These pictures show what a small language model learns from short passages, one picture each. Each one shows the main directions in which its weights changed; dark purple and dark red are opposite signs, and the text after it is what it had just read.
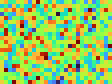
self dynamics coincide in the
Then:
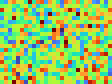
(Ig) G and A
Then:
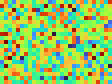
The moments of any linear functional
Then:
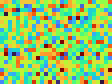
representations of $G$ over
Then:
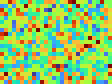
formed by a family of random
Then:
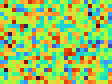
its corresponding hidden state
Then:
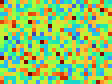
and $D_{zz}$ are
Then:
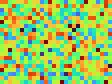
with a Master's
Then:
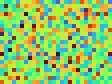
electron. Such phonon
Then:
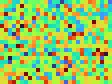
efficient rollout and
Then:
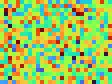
Any transfer matrices and
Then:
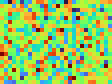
While these findings support the
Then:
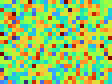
*with* knowledge of the
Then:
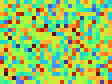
established to ensure that all potential
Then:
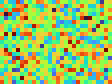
For example, the dearth
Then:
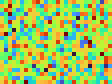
is a sinusoidal
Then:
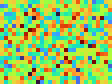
9 strip was used to
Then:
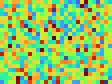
show the nonexistence of
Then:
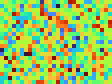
paper, by considering the
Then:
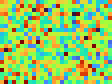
stochastic background of GWs
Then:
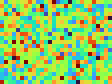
Urban sex ratio as
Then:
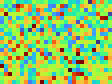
close to the curvature scale
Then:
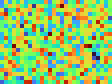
represents the spacetime structure. It
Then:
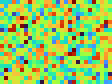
this study, it could be
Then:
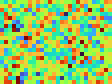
3 After it is assumed
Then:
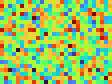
burnout was explained
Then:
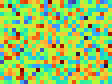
{\em Case B.}
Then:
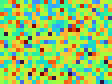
drift term in an Ito
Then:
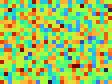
and can hugely improve
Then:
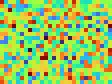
and the weighted average among the
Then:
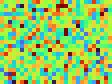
thickness is determined in a
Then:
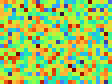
semi-cubical set.
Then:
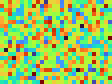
is just a constant and will
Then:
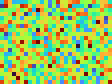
exclusive education system is
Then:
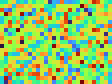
increases. **Fig. 6.**
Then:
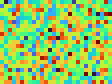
the respective in-plane
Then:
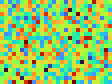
to be dimeric
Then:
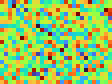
graded mesh satisfies:
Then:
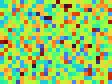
set of points $x\in
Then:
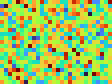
user's inbox.
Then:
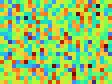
to line-of-sight
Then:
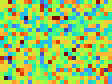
2021. First results indicate
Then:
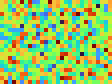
u)$ can be represented in
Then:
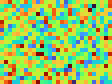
of normal, ample test
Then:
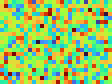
(dashed red line),
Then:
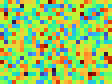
It is easy to see that
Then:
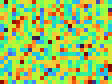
the environment. (Guo
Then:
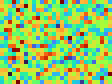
streamlined way.}
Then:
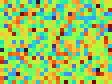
1. Next, we
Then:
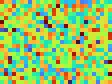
of parity conversation that
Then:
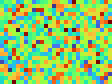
an integer $k$ such that
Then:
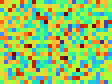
inertia weight should not
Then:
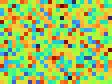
with its measured lifetime
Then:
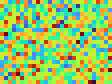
covariance information also?}
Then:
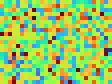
half dollars, or
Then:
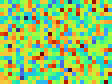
to save them from reaching
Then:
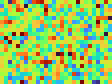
William Davis
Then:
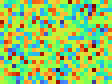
for assessments, can provide similar
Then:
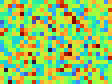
for each treatment in each
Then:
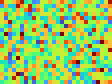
continuous, we may rely on
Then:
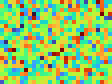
Many researchers worked
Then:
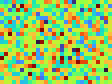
in-between (Figure
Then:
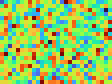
0-3 THz contribute
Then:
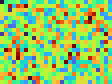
and electronic energy as we
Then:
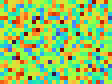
the repopulation effect of
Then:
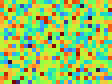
in the F(uzz)
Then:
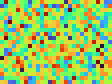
Donor Ligands and
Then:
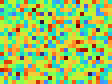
study; material models (b)
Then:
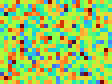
smaller longitudinal
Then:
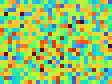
increases accordingly. However, the
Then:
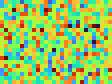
Frieze, D.
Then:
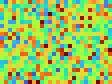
(cf. Ball,
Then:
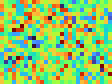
only if we have not yet
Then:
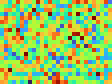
geometry and laser conditions, the
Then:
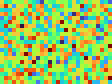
proposed optimizer leverages
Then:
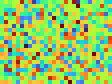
: emerging limits and
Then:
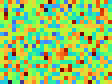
It can be seen that, if
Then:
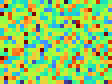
hooliganism and
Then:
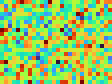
\end{align} From
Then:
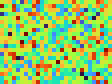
stable if $\omega_q$
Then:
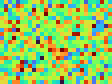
G. Janssens,
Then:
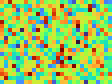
of all bijective harmonicity
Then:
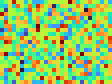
let $\widetilde{G}$ be
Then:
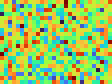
corresponding stabilizer.}
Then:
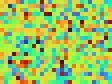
In thermodynamic limit,
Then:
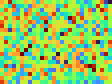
of the metric only depends on the
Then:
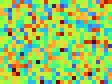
using $H=24$ Fourier
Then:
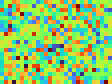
for the nontrivial case above
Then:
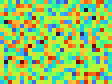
feature vector is computed to represent each
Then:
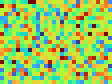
>0.$ Equation
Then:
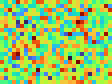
pattern and extracellular
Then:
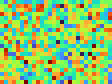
negative energy solutions of his equation
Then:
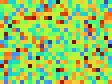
$38$-th root of
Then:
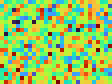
the Stokes' shift
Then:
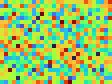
the farther you can
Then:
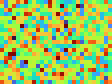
during 50 years before and after this
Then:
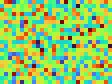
experiments: in vitro
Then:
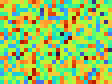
the resulting matrices will always
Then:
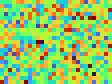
example: legal requirements
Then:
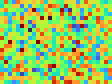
current age. Within the last
